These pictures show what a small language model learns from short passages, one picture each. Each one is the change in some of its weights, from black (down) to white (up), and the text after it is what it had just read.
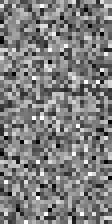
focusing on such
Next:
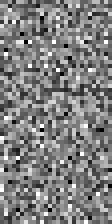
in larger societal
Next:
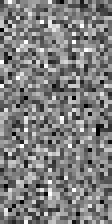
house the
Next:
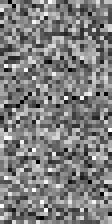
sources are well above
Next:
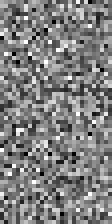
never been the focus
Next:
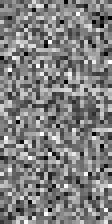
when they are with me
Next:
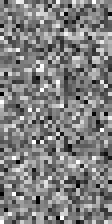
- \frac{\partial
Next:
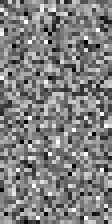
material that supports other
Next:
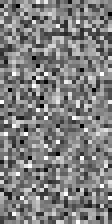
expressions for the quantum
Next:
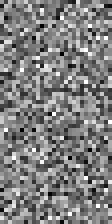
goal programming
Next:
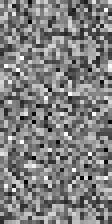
thickness as well as
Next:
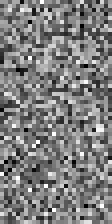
to constrain the properties of
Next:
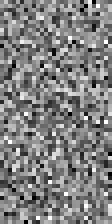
parts Eq.
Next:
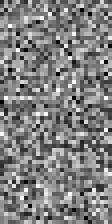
differential operators acting
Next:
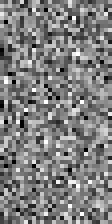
and in the interference
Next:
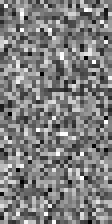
The validation results
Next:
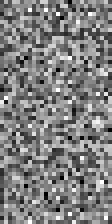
in the region.
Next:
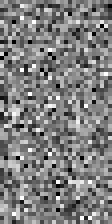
located in between
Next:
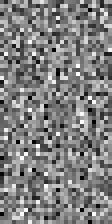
volume lost due to
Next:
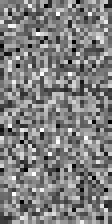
that has an important contribution
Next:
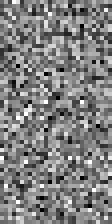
of the period. This
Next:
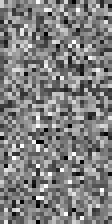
the outburst
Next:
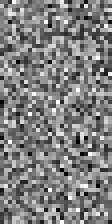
10 Dq), which
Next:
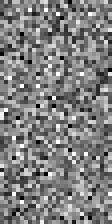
in education, learning,
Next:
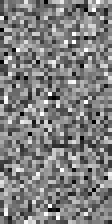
to the black hole
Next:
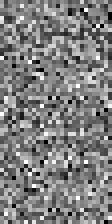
biofilm formation
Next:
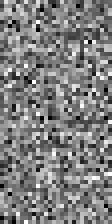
accordance with their
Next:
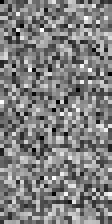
study. DATA
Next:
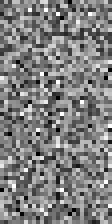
in the scheme, some
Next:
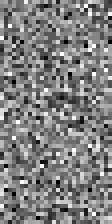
learning from multi-scale
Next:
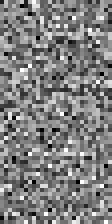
project and not received
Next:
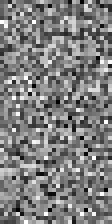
runtimes of future
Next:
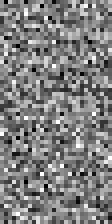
Temperature of
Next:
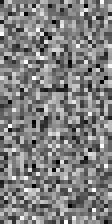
individual Hilbert
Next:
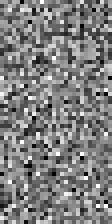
to the government's
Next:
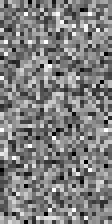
satisfied by the
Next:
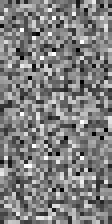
to the name
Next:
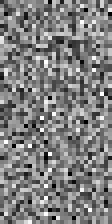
also used several different
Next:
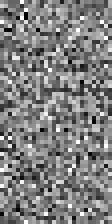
of Lompo
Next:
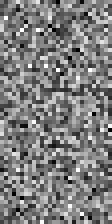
income tax law
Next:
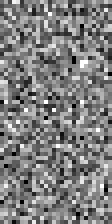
of desired opacity
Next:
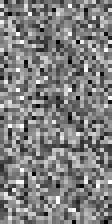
this. However this data
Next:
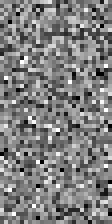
tools, and required processes
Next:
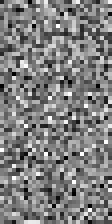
height is set to
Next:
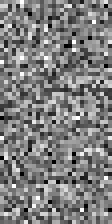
most downloads of
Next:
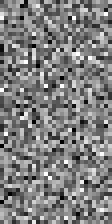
and opinions
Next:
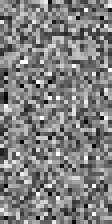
allowing greater support and
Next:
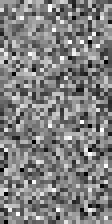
Tao Xiang
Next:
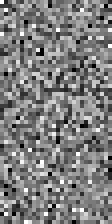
(average age
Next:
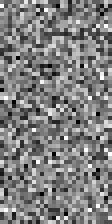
publications etc.
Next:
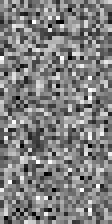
measurements at key process
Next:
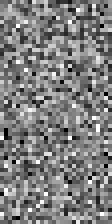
dark energy phase can
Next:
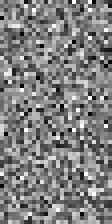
and the adhesion
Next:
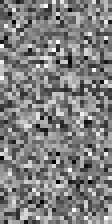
active sites in
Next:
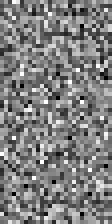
of the required form
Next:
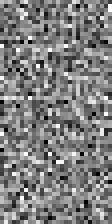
quantities were also
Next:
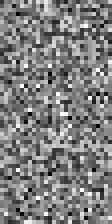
properties than the classic
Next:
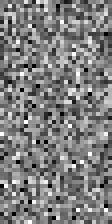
some $\lambda \in
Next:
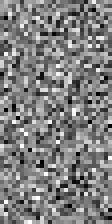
(ii) Mather
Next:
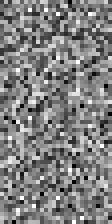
in Figure S1.
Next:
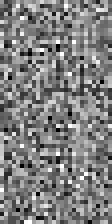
where local minima in
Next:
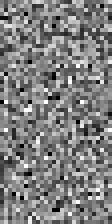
change of the global phase
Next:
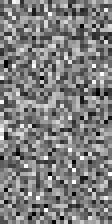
of Raval
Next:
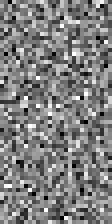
transistors M5
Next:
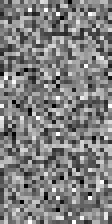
in the late
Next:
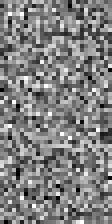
this question finally
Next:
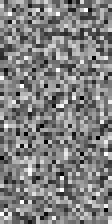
same measurement was also performed
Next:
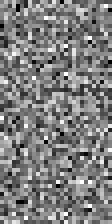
completely, in
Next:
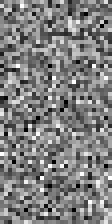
relatively small decreases
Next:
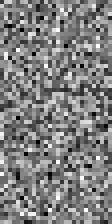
as those that distort
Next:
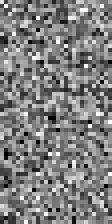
achievable by lowering
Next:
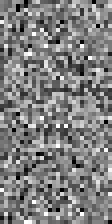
the peak of the gauge
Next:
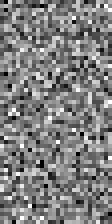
(%) Total
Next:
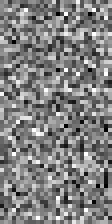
\nonumber\\ &
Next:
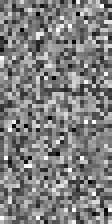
information in the mixing
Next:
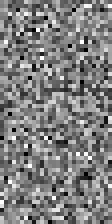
to a fragmentation
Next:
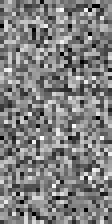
figure 4), we can
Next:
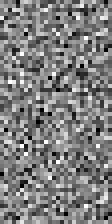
Can I write
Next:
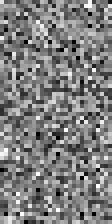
been calculated by the ratio
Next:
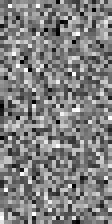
and poetry
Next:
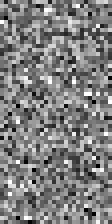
feedback mechanism is
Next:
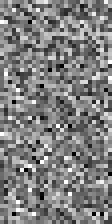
state. This does not
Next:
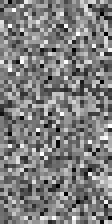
picture, color
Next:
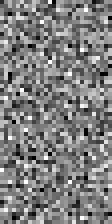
while Special
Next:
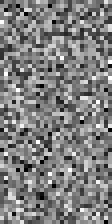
matrix. This analysis
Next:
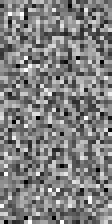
this structural
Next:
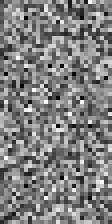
the signal in the
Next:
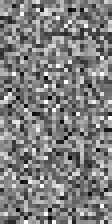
go forwards or
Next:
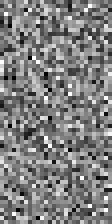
such as living
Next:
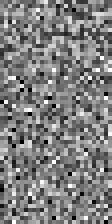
any other parameter that
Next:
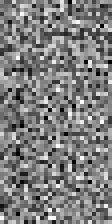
participation of management.
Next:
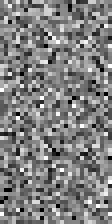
our system, we included
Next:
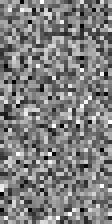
to ensure cell removal
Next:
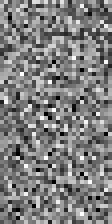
direct implementation of pair
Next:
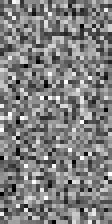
of international development
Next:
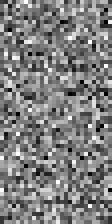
of China's
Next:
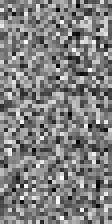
UL. In the
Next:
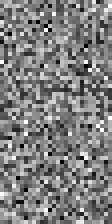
microwave frequency
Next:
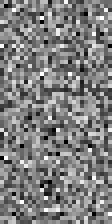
that a global coal
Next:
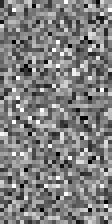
state c_t for
